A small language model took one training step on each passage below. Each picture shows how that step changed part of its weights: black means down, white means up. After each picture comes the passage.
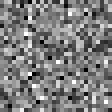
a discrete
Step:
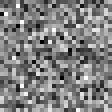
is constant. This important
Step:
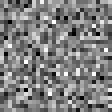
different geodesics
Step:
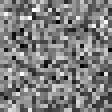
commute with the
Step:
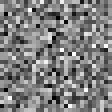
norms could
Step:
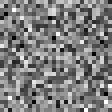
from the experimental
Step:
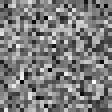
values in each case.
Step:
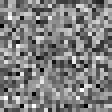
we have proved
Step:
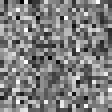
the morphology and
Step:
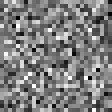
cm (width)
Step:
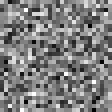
described in Section
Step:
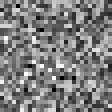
characteristics of the
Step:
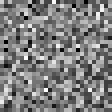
show the same estimate
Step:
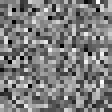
denote $C\otimes
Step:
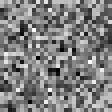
people with
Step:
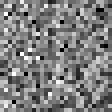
Oceanic and
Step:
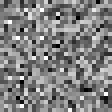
solved at each
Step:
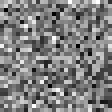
exponential law
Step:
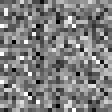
in uploads
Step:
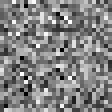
OK with theorems
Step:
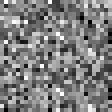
behaviour was
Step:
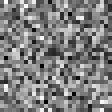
continuous extensions
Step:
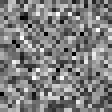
oil and PE
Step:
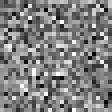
F-N curve
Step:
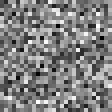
does not suffice
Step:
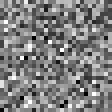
the effect on
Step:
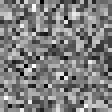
cost for each
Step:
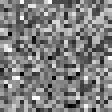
In the spatial
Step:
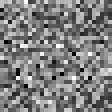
its potential as a
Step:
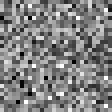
main properties of smooth
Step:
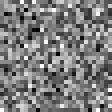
financial support
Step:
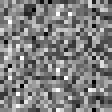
either learn
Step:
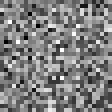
is minimized at
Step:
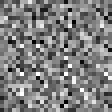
bottom line
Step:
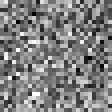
Then we obtain the
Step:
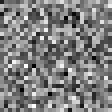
accounts for
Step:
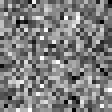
according to the result
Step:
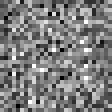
following result. If
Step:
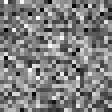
one defines the
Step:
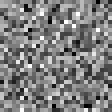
\d P\d
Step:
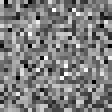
smooth unit vector
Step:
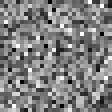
perfect ground
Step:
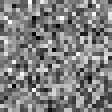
is stable under this
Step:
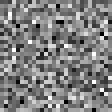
in the following steps
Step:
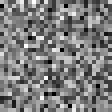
total of 90
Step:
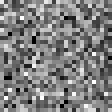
In addition, a
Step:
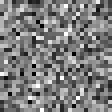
topology optimisation
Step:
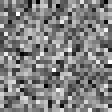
resource management,
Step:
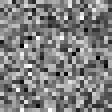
one of the components
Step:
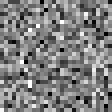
# A New
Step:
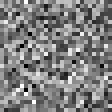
the problem, with
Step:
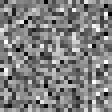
< p$ for some
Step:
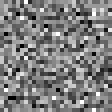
this type of control problem
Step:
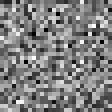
it is compact because
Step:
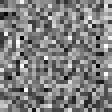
HCl or
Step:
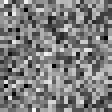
depends on the
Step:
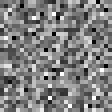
recovery (see
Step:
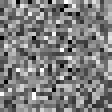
Commission has
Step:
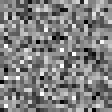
; this set up
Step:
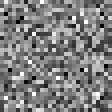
are several
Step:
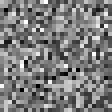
D$ і
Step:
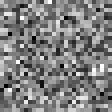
In this section, we
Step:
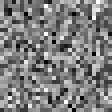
SUD and
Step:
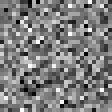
of funding
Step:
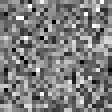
be an open ball
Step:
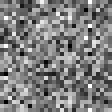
the referee follows
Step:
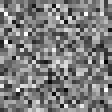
is uniformly
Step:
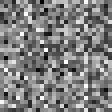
to extend to
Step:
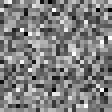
Although they are
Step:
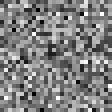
is not limited
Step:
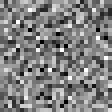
of operation.
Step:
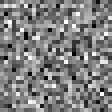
- Public
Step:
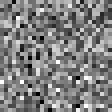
we introduce the associated
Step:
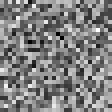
can be expected
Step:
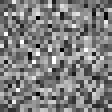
path. A.
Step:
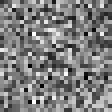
minerals does not
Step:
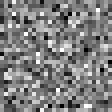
The U.S.,
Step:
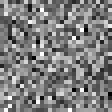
trial functions has
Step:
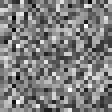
and fractional
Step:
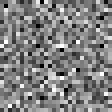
satisfied. %
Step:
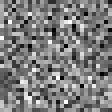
principals in
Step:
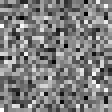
allow $\lambda =
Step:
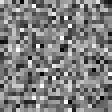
technology holds the potential
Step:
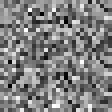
the reference.
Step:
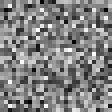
important to think
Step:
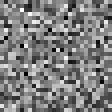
bones are given
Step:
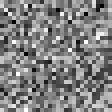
interpolation and
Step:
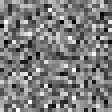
/ Legal
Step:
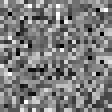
of tight
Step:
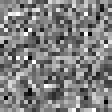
will show whether
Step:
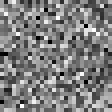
set of tiles
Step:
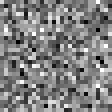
with the amino
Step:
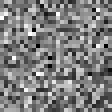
normalized height
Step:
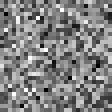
(b) The
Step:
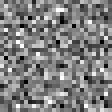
I; iii)
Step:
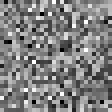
are zero. The
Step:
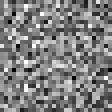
the Weil algebra.
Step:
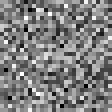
by any of the
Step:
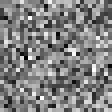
the ATD
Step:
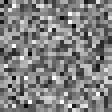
group $G$ is
